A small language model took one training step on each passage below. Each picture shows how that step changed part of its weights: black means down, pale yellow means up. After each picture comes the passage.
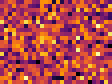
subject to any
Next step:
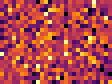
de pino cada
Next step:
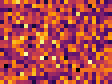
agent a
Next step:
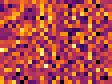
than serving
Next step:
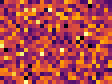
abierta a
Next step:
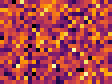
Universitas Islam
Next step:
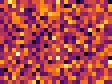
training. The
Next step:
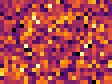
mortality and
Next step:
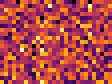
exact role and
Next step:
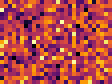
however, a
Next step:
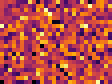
and social relations that
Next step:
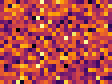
constants and as
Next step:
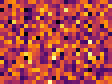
overview of the
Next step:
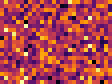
informações sobre a
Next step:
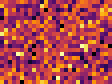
seemed to
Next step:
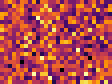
las condiciones
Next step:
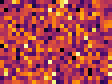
hôte pour
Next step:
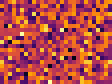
the system's
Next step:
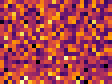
were included in the
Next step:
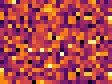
у всех
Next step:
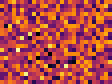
the educational
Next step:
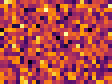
example of all data
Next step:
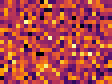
log loss
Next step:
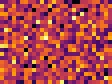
estudiados por
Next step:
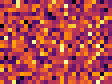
definição de
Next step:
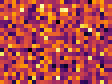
available, and
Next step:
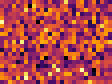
is why any
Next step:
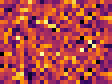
OECD countries
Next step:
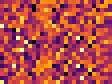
de IA en
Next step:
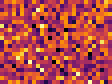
in order to build
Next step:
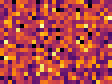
concerning human
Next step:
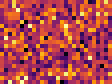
became the first
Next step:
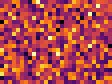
su 30min,
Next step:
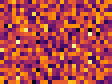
the existing
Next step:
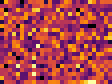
This distraction
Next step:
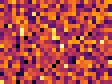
the presence of
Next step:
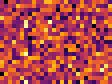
Shuning uchun
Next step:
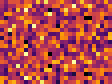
ensure that
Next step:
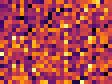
a pagar
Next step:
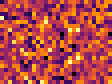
concentrate more
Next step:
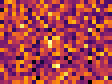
human resources.
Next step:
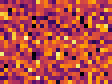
and digestive
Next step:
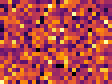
10% until
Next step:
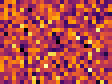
very small area of
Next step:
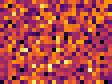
from 21 to
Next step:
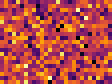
certo que o
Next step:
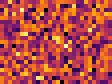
solution. A part
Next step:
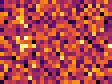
EUA ou
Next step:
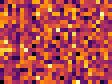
group having an
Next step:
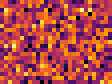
increased revenue
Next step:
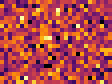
well as the
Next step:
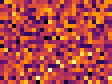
issues with quality
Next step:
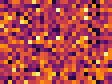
from 4k to
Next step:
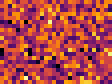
techniques to
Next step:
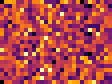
good information technology
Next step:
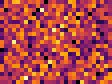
XIX –
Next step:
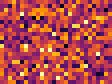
strain produce
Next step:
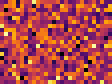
contraction of the
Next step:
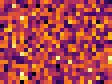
animals as
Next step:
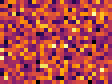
to assess the
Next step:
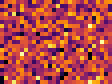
to the requirements
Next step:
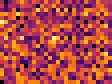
each wing
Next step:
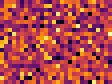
logs will be
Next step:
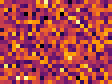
The exposed
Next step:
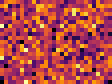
that donations to
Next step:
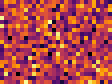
que esses
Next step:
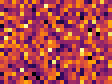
separations are given
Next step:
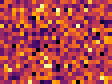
as well.
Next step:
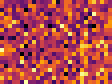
Etik Analizi
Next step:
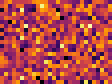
results of bird
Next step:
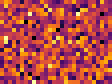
7 lipca
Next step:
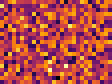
the effective use of
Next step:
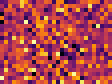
a moderate
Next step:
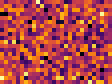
to get
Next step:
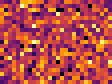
controller -
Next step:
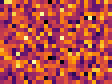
scientific and
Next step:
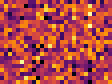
they study.
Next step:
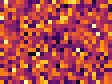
atendimento de
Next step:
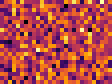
online learning.
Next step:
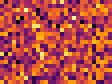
that a passage
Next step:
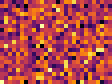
but also a general
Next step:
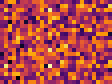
given concentration of
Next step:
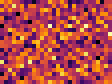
variety of growth
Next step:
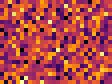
solution of the
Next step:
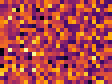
labels and
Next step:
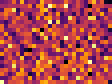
de interés,
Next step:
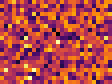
the teacher must
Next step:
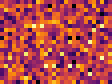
acute cases in
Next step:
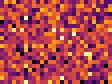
к этапной
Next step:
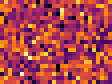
an employee
